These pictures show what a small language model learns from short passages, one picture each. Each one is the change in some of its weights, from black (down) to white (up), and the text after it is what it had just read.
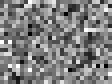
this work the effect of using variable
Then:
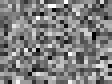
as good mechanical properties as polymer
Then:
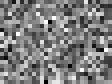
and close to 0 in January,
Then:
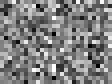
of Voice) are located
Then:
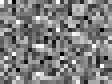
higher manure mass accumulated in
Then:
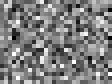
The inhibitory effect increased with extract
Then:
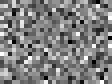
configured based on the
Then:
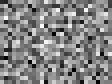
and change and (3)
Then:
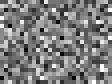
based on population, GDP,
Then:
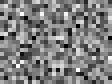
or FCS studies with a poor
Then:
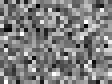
direct competition becomes too strong. In
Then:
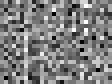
performance. Echoing
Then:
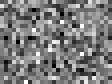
in Uzbekistan.
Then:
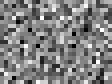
the Ada software. For example
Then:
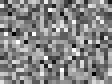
of Clinical Physiology and
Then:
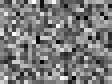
boil it down to what its
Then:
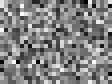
suspected host is validated with
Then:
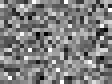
new units in many countries. They
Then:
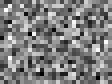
smoking, and present physical
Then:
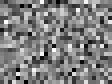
user and bring the necessary pool
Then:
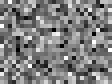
saturation with harmful components,
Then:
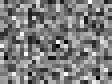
efficient. Keywords: mathematical
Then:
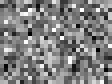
Five Regional Systems unite
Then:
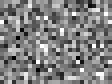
the D value approaching 0
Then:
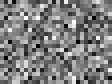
ON, it signified power distribution
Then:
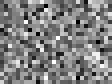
The Mpox virus can spread
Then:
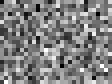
the (sub)sector).
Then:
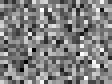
Theory of Planned Behaviour
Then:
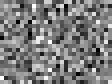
is a collection of rules or principle
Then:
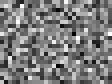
sphindids, it
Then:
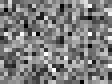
Ibadan, Nigeria,
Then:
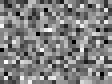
portion of the global population for
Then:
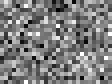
corresponds to the eds:
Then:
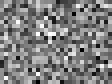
Marilyn Hammer,
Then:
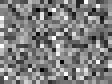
on the gas tracer for pulse
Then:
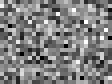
implemented as needed. The results show
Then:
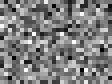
from Britain and became a
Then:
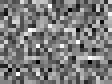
Understanding the behavior of this system
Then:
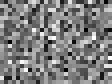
and practice of techniques for secure communication
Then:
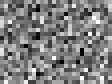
that produce a gap between fertility
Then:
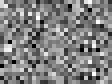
*in vivo* orally
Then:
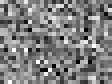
to eutrophication D5 monitoring
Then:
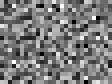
final delivery of the product. This
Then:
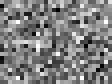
universe $V =
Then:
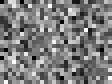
type="checkbox"/> eMail
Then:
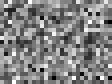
this purpose, an experiment was carried
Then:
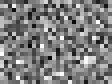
between cloud service providers in the
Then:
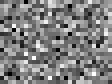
direct secondary treatment emissions when 90%
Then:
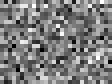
were selected through a rigorous
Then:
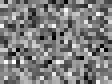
actions, and optimizing its policy
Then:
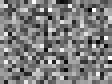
purpose of providing timely access to
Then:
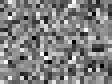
and 5'-positions
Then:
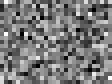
that accesses memory by content rather
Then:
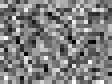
responses. Based on a synergy
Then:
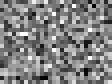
new perspectives and understandings of the
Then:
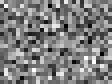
invites and facilitates the students
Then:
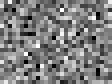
very ductile matrices, whereas
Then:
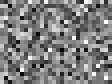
and a more reliable simulation of how
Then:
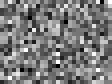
even cosmetic formulations, makes
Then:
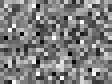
ear surgery, antibiotic therapy,
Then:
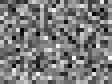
for energy production but by less effective
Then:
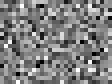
responsible commitment that many are willing to
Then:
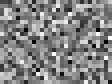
coded and analyzed for
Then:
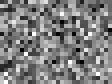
(2)$$ where r is the
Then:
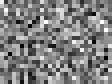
penal action. Trading in
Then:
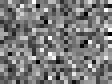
government of a particular country.
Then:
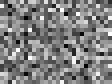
of the formed medium (for
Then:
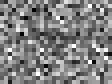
with sulphuric acid and
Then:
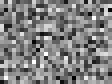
buildings ensure safety, health and
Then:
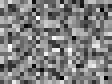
labeled patterns to train an
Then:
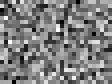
are presented in Table 7. Table
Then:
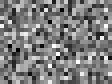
higher education institutions in Europe, were
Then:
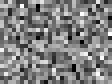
way that a high utilization of
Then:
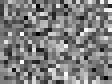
of the CT complex formation is
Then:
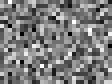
behavior, evidencing the water consumption
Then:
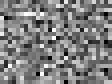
done in the method of manufactured
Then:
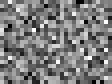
as the aspect ratio. The geometric
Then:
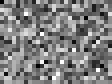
blur detection on ancient
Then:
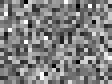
As the pressure decreases, the velocity
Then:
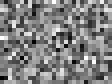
researchers observed a negative correlation between the
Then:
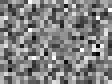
the indications and the results of
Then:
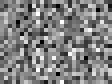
good land, protect his family,
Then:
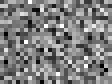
(or gain) with relatively little
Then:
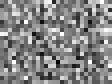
Competing interests The authors confirm that
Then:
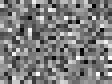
challenge of tolerating varying lighting
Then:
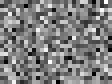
3. Results The Ni particles
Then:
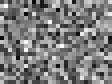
movement must not only be the
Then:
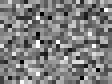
all stages of surgical treatment.
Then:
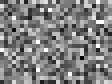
implementation of land rehabilitation
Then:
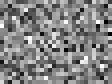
out of the 27 Local Government
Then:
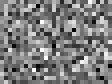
catheter was fixed by the
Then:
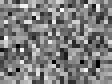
debris will 17 persist or
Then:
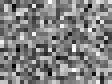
glucose (Beguin and
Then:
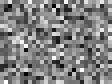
(4) was determined as
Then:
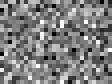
is yet to be studied.
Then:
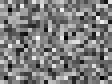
method which is used to estimate the
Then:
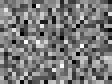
в Литве
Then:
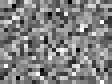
audience The Barcelona
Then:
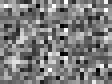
universities, research institutes, regional
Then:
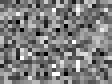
often young and of working age,
